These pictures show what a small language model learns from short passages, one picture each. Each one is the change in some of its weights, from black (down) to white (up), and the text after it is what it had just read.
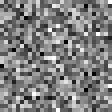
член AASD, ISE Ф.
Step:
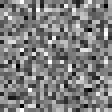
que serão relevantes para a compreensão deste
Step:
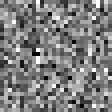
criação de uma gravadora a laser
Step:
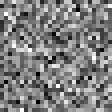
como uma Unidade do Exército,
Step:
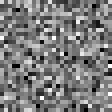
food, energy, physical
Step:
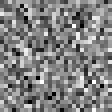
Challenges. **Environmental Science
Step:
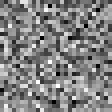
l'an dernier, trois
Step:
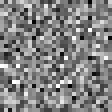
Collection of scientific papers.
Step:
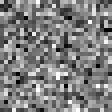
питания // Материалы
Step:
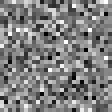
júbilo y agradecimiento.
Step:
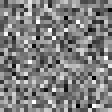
la auto-organización en los Sistemas
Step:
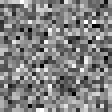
de la universidad se aporte a
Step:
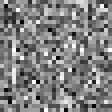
en détention préventive hors le
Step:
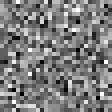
moyens permettant d'y
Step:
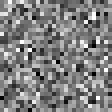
YARATISH USULLARI
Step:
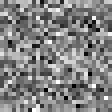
autoridad. Dando cuenta de la falta de
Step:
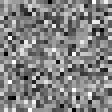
o *gamebook* pode ser
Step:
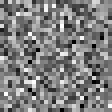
University of Iowa. Pubblicato
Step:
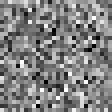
a segurança do uso de gás, principalmente em
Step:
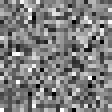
van 'tijd van opstelling'
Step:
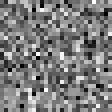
com uma série de emoções e
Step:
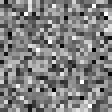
ривожланиш нуқсонлари билан
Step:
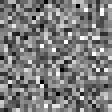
2010, Uji Stabilitas Fisik
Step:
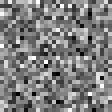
the school climate scale and the
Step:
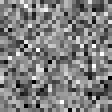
por mais de uma centena de artigos publicados
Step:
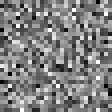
funcionamento da solução proposta e oferecer
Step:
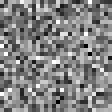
con il sistema numerico decimale
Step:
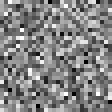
qishloq xo'jaligida
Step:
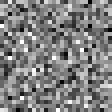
O‘TKAZISH Rayimov
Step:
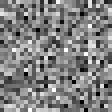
Chirchiq davlat pedagogika universiteti
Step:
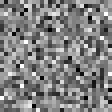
la Cruzada Española*.
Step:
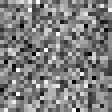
geométricos conforme postulados fundamentais
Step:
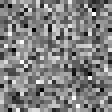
du marché ou bien un modèle
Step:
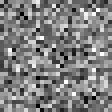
стабильной и нестабильной
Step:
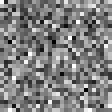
munosabati bilan yozilgan qasidadan
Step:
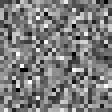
(Tablo 1). Tuz dozu
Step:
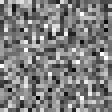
de aproximadamente 60% em pessoas acima
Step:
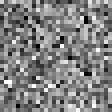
fabricante. Tabela 06:
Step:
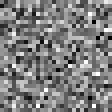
фаолият (ҳуқуқни
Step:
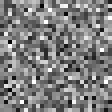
عمیق استفاده شده که
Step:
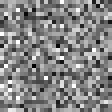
o'rtasidagi munosabat makroiqtisodiy
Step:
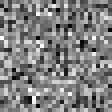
ТУМАНСЬКИЙ –
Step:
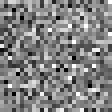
maksimal natijalarga erishish qobiliyatini
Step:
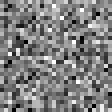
personalizing the learning process is
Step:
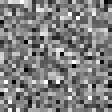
de cazuri Intre 11 –
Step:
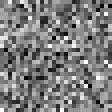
Al privilegiar la autorregulación
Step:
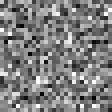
mediatechnologies in pupils”.
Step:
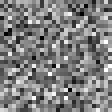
aureus* (обеспечивает
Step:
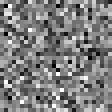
suis un serviteur suivant
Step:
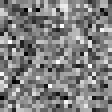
holda shakllanadi. Fihte fikriga
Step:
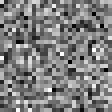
опухолями (ЗО)
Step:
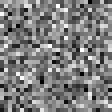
Sales Internationalization », *Journal
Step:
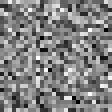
weiteren Bedarf im Kontext der
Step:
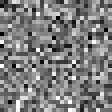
amaca uygun olarak inşa
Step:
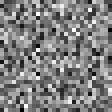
ФерГУ Контр.
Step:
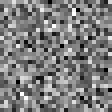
o acordo não será possível; pois nada pode
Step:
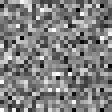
en Pablo una designación de diversas
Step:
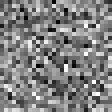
– Пешвои Миллат,
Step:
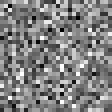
do Estado de São Paulo, 2021.
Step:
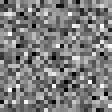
цифровізацією процесів,
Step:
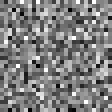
0,01%, вважається, що
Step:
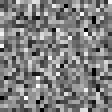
эга бўлган муддатсиз
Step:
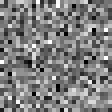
moralité de l'histoire est
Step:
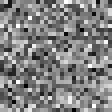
norasmiy uslubdagi gaplarda
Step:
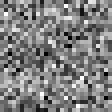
espectro del síndrome de
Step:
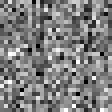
largo plazo. Costos de
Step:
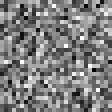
ривожиди она тилининг
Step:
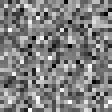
(destra) Por otro lado, las
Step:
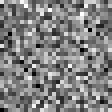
de la Ley General de
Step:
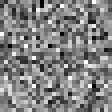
com estudantes que apresentam deficiência,
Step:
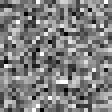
etishda dasturiy ta'minotlar turli xil
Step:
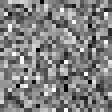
fransiyalik Barbizon maktabining
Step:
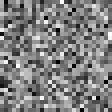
insonning xulq-atvorini
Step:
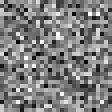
growth in labor productivity,
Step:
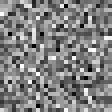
Macrobús Independencia.
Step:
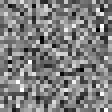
occorrenze sparse in
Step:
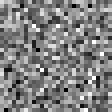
Lisäksi tietoihin
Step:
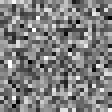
para a não vacinação foram desconhecimento da
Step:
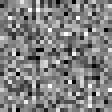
que personne que son empire était
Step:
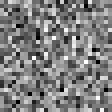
radiação) e a importância das
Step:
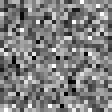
shakllanadi Bu fazilatlarning hammasi
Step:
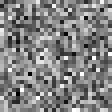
нускалайт. Баш
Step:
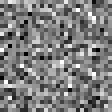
realizados, a criança começa a
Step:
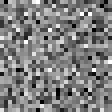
[letzter Zugriff 22.
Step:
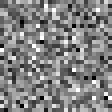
istorie, cât și publicului
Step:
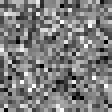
vulnerabilidade das comunidades ribeirinhas
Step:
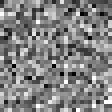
слова: образовательные реформы,
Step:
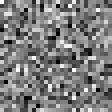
oportunidade de identificar lacunas que
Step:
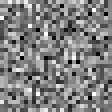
y de alegría, que ha
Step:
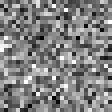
Страна, период, регионы
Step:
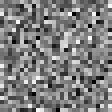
1991 yildan hozirgacha bo'lgan
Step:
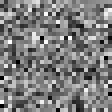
магистрали открывает
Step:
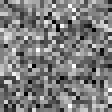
turli xil nazorat turlari,
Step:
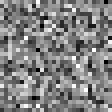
qarosinmu, deyin deyin
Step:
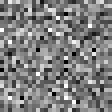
problème des impayés dans
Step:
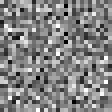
de algoritmos (tecnología
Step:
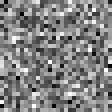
поставленные задачи в плане
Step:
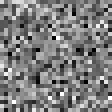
del trabajo llevado a cabo por
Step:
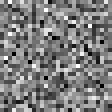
\oplus x')$, ce qui
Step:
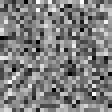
do governo português com a
